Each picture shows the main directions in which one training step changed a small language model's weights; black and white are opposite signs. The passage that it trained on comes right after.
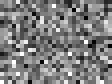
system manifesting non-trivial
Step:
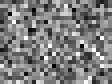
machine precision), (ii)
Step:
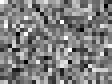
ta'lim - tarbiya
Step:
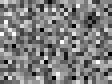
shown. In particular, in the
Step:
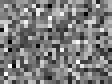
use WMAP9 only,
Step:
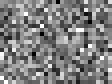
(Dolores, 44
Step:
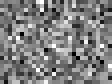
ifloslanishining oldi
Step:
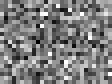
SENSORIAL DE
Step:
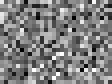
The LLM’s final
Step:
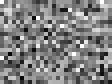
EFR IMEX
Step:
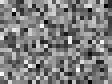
ekstrem seperti
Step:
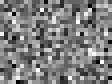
unlabeled decorations
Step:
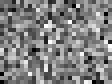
action of $x_e$
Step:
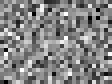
th}$ transverse eigenmode is
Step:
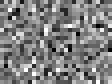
} \end{figure}
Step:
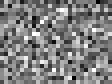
P, Indra C, dan
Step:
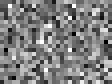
maps $x_1$ onto
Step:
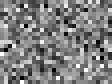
\Delta t F_y \\
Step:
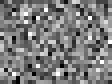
berbasis kompetensi
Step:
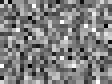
convert \textit {SIAM
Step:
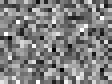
de la Edad Moderna
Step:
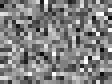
&&- \int d\theta
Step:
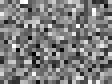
atividades, pois,
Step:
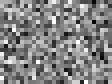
sequence there exists a measurable
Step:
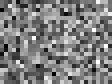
**Theorem 1.** For a pair
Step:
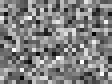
efficiently classify the test data
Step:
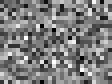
doiralarda quloch
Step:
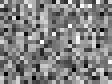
\caption{Final shape for
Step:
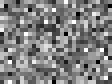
the MSSM, occurring
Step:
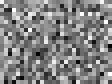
Ta‘lim jarayonini
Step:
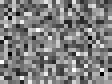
opzichte van de
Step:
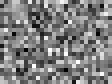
o executivo destacou
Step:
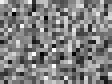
tegishli o'quv
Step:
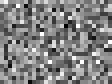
e conservação ambiental.
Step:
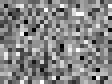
(4) imply \par
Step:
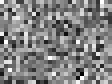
gogical Sciences Artikova
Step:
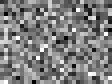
hardness ratios, we show in
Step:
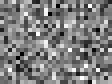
$W$, namely the space of
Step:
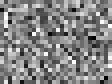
ordered as-deposited
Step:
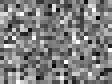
reduzido de construção
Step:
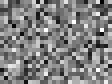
the US Department of
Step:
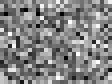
illustrate a bulk of the
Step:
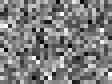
con la que trae la
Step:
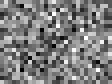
+ \bar w$ is the
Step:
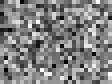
to the reality of the Hamiltonian
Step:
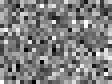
the gap closing condition is
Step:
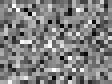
line) fit of the distribution at
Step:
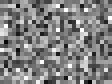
and vice versa. This
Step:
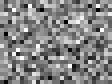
Villani, Topics
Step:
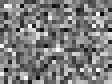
for the calculation of event rates
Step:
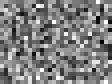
exactly the atomic elements of
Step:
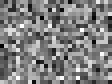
stage the method requires to satisfy the
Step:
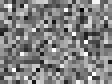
implies $\gamma=0$. For
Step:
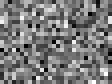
the SR-cohomology of
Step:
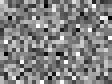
que se tienen por la
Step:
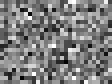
present paper. We develop sparse
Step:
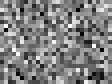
gravitino \beqa \delta
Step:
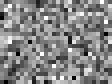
TX35, it was not
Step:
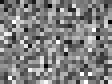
initially select stars in our
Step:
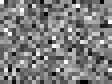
value shifted slightly at high
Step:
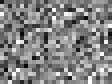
paper $\alpha $ will always denote
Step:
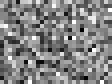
we looked at the two most
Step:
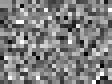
сони (минг)
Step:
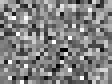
alcance dos objetivos
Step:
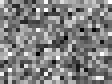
тўқ рангда
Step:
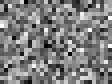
la década de los
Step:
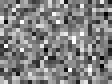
é diferente das pessoas
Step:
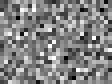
element is the Sobolev gradient
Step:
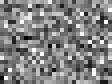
Maktabgacha ta’lim
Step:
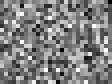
where $d_i$ is
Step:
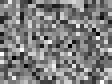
the choice of linear solver.
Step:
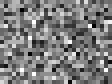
have presented a method of investigating
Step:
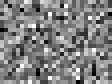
shunga ko'ra bu
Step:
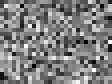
for choosing the sequence
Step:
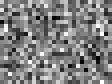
tür fuarlar
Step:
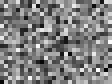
jumps in the state of the
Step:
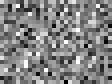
en este sentido. 8.
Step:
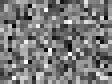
spin Hall insulators,
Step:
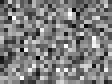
that can be extended to a
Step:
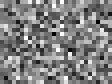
we review quickly the
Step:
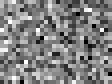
study of feasibility provided in
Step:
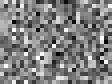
the $SII$ spectrum into
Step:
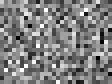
$S$ (for definition see
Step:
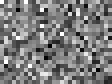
inferred from either panel of Figure
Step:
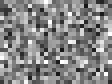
Auto fährt
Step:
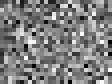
higher-excited states,
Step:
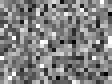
\left( \frac38
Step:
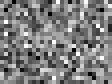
digunakan adalah dengan
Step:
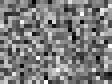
or $\star $--product).
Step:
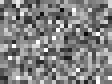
black hole closest to the
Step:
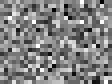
were positioned in front of a
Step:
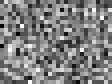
com vistas a resolver
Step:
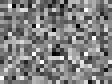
allow a direct comparison. Also
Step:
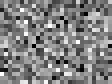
index in $\mathcal{K}$
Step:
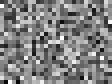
longo do dia e em
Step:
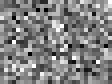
then known that any simply connected minimal
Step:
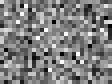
is well defined we must verify for
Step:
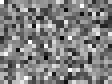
energy of quantum fields than any other
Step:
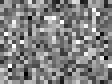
cones over those lines. For
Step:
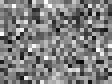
Momentum Conservation
